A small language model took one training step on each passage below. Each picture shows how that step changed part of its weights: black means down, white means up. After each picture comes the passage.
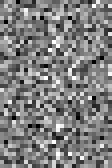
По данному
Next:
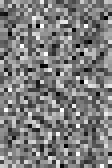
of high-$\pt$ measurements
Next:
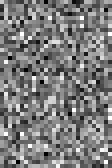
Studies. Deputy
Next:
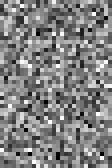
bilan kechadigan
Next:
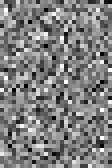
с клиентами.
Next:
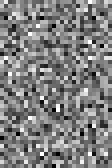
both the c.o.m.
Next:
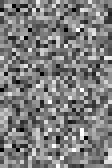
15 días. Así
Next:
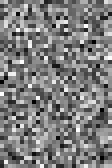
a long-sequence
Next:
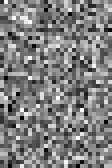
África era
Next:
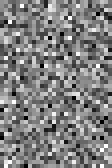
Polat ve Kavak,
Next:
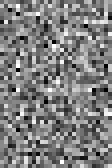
discrepancy is not
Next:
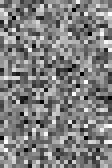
shaxslar haqida
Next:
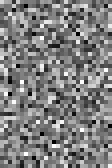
intensa que algunos
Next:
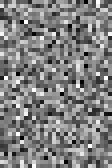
Sensor Property with
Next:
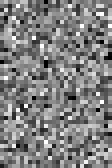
{Ashall} C.,
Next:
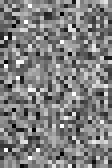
Z. Phys. C }
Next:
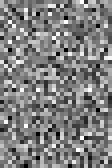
time each simulator takes to
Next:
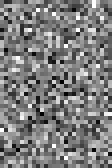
garífunas en
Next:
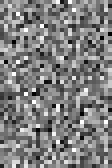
the Dyson index
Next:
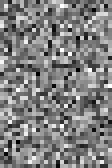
each data point an equal weight
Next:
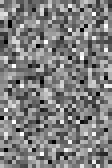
usvojeno kao
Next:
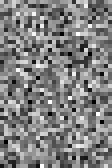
tuplix \nt). In
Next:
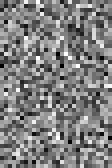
studied the assessment of
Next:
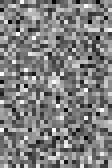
as a function of induced
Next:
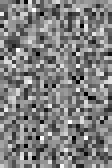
component at $35 \pm
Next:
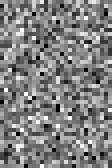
following results. We first show that
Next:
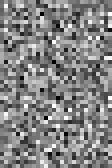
and this minimum value is
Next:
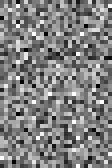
Samanlagt 424
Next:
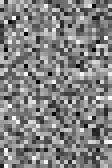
homogeneous models correspond to
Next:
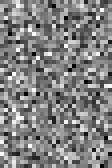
sin agregar o
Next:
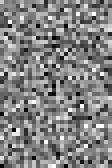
features, resulting in a
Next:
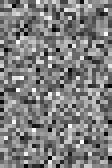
Organização das
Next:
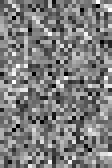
amplitudes deviations
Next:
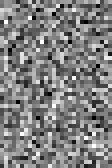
boshqa fanlar
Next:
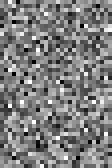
latent representations:
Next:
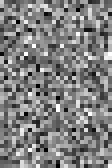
by that context. For
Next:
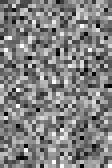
$|\psi\rangle$, the above
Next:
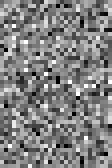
our algorithm on
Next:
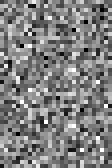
COS spectra.
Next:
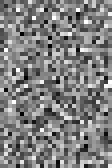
the baryon charge
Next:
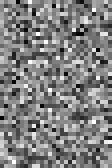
o accresciuta.
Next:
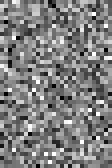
karena itu,
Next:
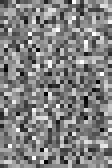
abundance ratio was
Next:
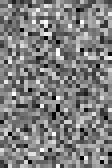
of their participation, and the
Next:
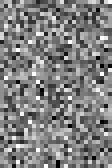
of ZrMnP and
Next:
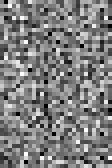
superconducting state between
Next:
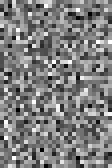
how the bubble
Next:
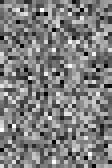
plus l'utilisation
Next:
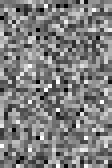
that $\delta \phi$ can be
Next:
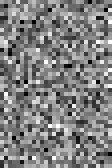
hailstorms in these
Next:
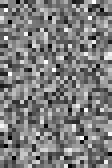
piccola, la mia
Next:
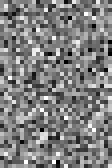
from this rightmost
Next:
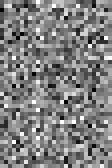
como mínimo) para
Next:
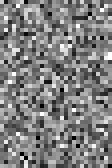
the level $L_x
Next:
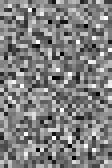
to perform low-energy
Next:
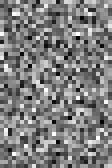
dan privasi yang tidak
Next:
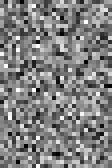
The speed of the
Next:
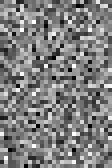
associação TCA
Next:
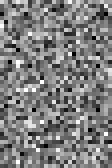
Weissman, J.
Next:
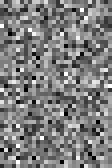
\\ Convergence
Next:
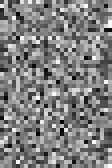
por um regime de excesso
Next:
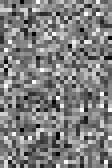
with the recent experiments of
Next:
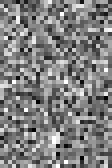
optimality as a
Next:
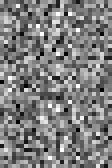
оболочек и
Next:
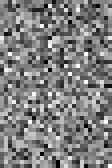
while minks and sables are
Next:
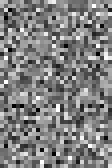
fit to the experimental data.
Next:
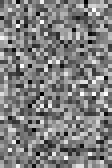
ötekiyle tam
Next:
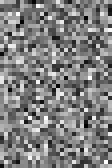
aynan ularga
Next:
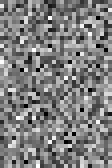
Tabelle 2-1:
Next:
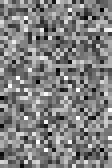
frequency $(\omega_{\rm
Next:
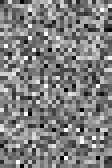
de Setembro de
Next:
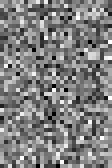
parameter $\Omega_{m}$
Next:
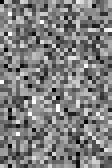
by diverging and
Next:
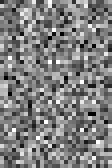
t}) dx$ where the
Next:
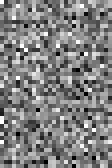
experiment. This blind analysis of
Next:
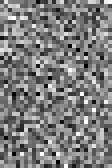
between the synthetic
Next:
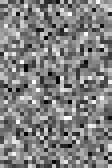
on the coarse length
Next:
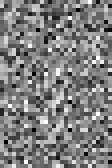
користи да се
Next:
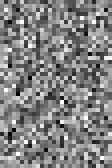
tomada de uma
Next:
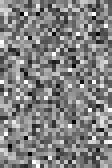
keltirib chiqarish
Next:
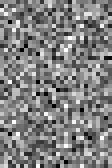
$\chi^2$ values of the
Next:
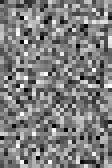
disable velocity
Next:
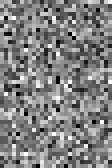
in our case it is observed that
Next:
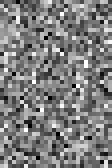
on universality of
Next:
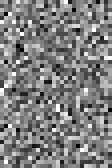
the physical mechanism
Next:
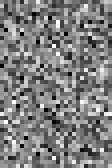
more or less the same for the
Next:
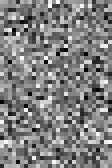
is red-shifted by
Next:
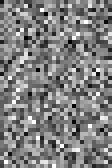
Chop etildi:
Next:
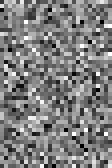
mode. c) Line
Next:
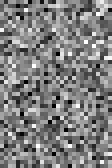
leads to question the
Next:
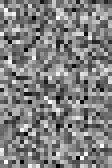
– значения
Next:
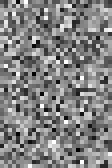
not locality, as the
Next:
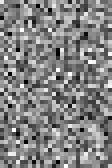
to understand the formation of
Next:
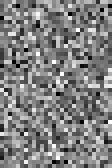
formulado así: Dado
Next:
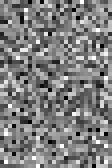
*En Anales del
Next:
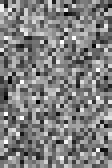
Palazzo della
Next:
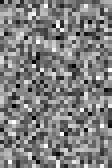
fact that the end of an
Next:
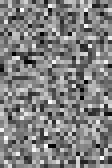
majburiy minimum
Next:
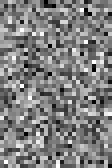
lines above the magnetic pole
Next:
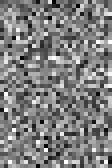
how the story was
